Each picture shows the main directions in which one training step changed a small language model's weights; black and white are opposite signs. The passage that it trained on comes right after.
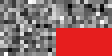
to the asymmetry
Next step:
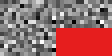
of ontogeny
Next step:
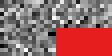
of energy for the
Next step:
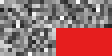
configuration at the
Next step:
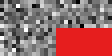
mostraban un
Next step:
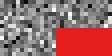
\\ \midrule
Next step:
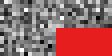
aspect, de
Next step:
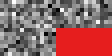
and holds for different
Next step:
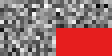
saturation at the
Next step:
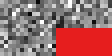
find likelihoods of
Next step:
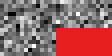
underlying physical
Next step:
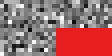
orbital angular momentum quantum
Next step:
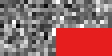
relationship between the
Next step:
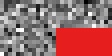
is assumed.
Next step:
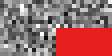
maximizes the number
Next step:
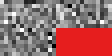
settles to
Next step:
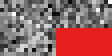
and (b)
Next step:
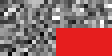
of the gravitational waves
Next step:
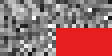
binary segmentation
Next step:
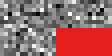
individual tartibda
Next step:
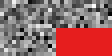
as such is the
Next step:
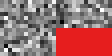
va UL
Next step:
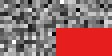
Research University,
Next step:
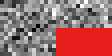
in Pedagogical
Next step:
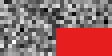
relation, while the
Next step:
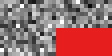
phase space of two
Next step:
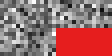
such as a
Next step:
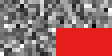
step a random gap
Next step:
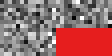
a question of development
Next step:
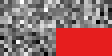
basic facts}
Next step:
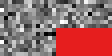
scores with
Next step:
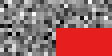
din limba
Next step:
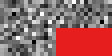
we evaluate the performance
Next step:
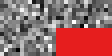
objetivo principal
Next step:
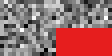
accuracy of our
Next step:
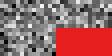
- Latif,
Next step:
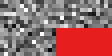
individually propagating
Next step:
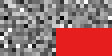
участие в
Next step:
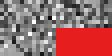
instead of films
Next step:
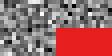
is included to ensure
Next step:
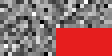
fände ich
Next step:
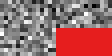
que ela
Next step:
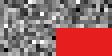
necessarily work for
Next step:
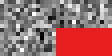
windows at
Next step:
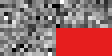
observed states;
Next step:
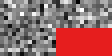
amalga oshirish
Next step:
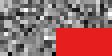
ser planificados
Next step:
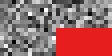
in plaats van
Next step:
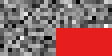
which do not
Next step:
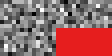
tizimlarini virtual
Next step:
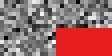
it is easy
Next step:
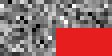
se zopet
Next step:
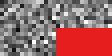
of localization of
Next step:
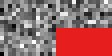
\mu m
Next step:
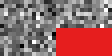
y convivir
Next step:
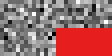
conhecimento, a
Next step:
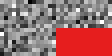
to provide polymer
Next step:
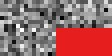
example, on the
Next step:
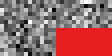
would enforce
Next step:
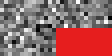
$M$ for
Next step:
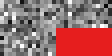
and\ \bibinfo
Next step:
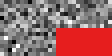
the mode lifetime
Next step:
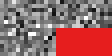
quantum control as a
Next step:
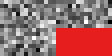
be compared as per
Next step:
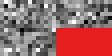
Arbeitenden zu
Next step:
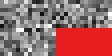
scale is used on
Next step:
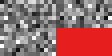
out of any future
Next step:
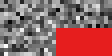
shear scalar such
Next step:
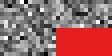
well inside that of
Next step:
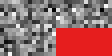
with the infinite
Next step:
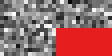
number and the properties
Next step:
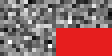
to ascertain
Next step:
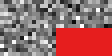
users, and both
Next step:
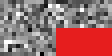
(red) curves
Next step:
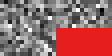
been presented by
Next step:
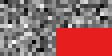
been performed at different
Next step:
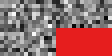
field of frequency
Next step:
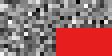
It has been determined
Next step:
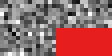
membres du
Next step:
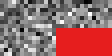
as well. This
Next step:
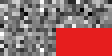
sobre gestão de
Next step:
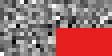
on population groups such
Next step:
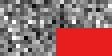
emission lies approximately
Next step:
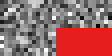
of the bar strength
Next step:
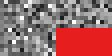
marked by
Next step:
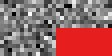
were used with
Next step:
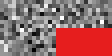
side panel shows the
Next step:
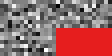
TA SD
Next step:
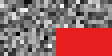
datos para
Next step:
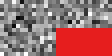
ranging between
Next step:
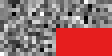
we arrive to
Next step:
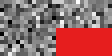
The Causal
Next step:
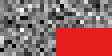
analisar esta
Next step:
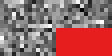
values are larger than
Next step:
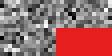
the features we have
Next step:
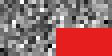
sampling probability that
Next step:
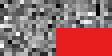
talabanning individual
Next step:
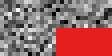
quarti di
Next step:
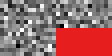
виходив до
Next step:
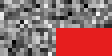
These scams have
